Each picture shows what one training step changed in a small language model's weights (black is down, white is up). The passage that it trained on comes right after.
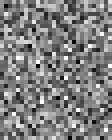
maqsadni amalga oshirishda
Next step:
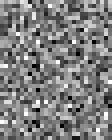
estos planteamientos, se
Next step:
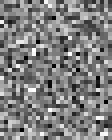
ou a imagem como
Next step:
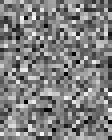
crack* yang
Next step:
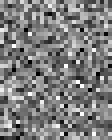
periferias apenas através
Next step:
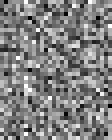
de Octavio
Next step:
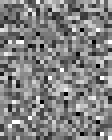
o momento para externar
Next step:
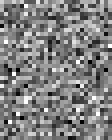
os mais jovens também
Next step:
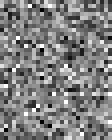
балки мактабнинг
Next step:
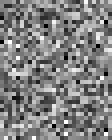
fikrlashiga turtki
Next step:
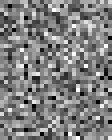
ada tujuan yang
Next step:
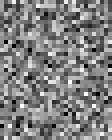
bosqichlarining izchilligini
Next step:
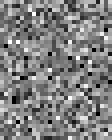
mutaxassislar tayyorlash sifatini
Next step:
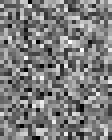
методология, подход,
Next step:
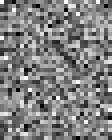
jumlah bacaan
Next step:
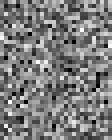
yordamida sotuvchilar bilan
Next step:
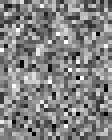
tushunadilar va eslab
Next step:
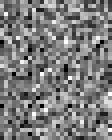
have been implemented, the
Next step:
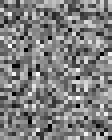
va minerallashgan yer
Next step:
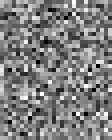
As a result of the
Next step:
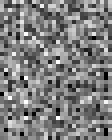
البيانات قد
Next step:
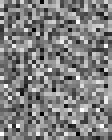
правительство» в
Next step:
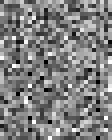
Central Bank in
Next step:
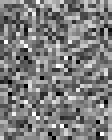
o'ziga xos xususiyatlarini
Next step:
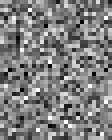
Ziele, Methodik
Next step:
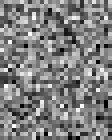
esportes de alto
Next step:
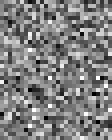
direito soberano de
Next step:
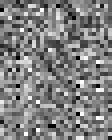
era ensalzada la
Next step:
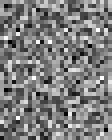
sohasini rivojlantirish uchun maxsus
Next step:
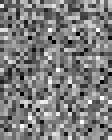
технологические показатели,
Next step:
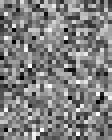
qoldi va hanuz
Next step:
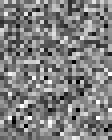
normal nos últimos
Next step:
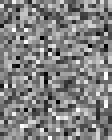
مرور روش
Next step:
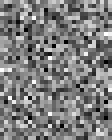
A vocação é o
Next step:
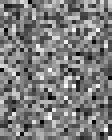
ushbu maqolada, bizningcha
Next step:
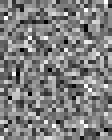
Vorhänge -
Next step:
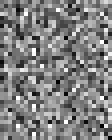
Realen und im
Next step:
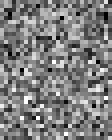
can disclose medical
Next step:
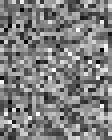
procedimento de coleta de
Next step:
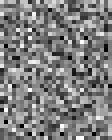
el confinamiento fue factor
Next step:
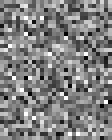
*British Journal of
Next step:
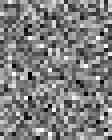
balolar, u yerda
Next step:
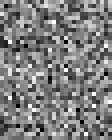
выполняют определенные
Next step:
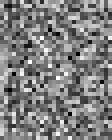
цифрових технологій у
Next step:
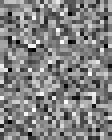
le Développement
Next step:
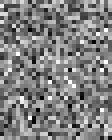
не к вещам,
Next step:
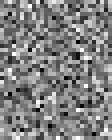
la vez, y cuando
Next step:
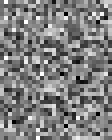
tilidan xitoy
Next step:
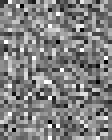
u ovoj oblasti
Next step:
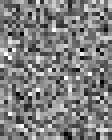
digital marketing bagi
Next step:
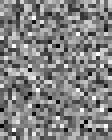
Gravataí forma o
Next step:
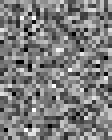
Gaza: how
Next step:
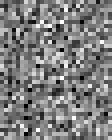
principle as well as the
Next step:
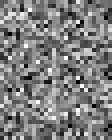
qilinib, zamonaviy
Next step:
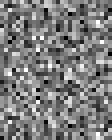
водних видів
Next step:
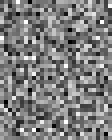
of Bahia is
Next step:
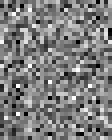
D. Lgs.
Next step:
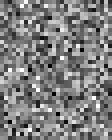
области. После
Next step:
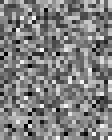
CREATE A
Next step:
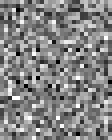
sich trotz des
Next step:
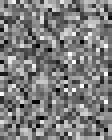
ilustra noul
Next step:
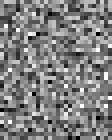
vias de captação de
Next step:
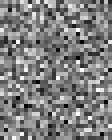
del Estado ni a sus
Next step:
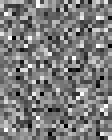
talabalarni o'qitish quyidagi
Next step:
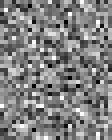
como un “teatro
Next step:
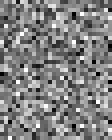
articol cu Acces
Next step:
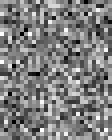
de saúde, educação e
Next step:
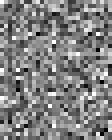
sistemas de gestión;
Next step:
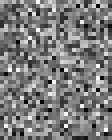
olar. Daş
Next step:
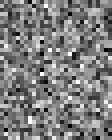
ставлення, а на
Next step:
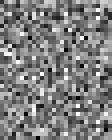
va idrok etish,
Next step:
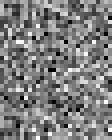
texnikasi. Maxsus
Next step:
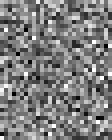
de maximização de
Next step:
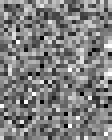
ikkinchi xususiyati
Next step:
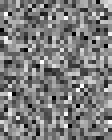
arab xalifaligi
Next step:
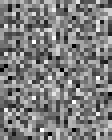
do Brasil²².
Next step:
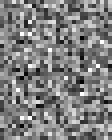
наиболее подходящими
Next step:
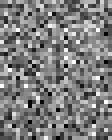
iki bölümden
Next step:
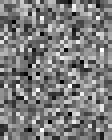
a scientific and analytical
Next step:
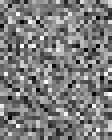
Mata Pelajaran IPA
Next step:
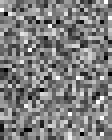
The Authors have no
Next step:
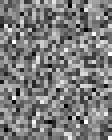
professional competence of
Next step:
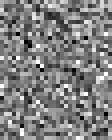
continuar amando aquele
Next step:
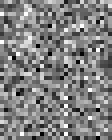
nutrisi yang
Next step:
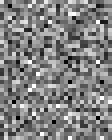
переосмислення та
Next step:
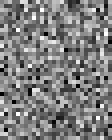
digo— es el de
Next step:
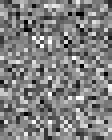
Доступ до суду
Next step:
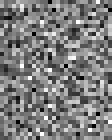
преподавал в
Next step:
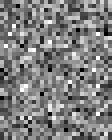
уларнинг ўсиш
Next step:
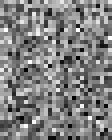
especificidades são
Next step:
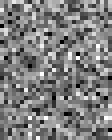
nosso padrão
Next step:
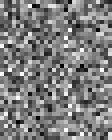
таълим ва тарбия
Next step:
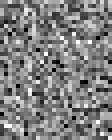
ng kabataan
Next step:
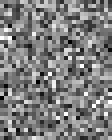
vositalar, kompyuter
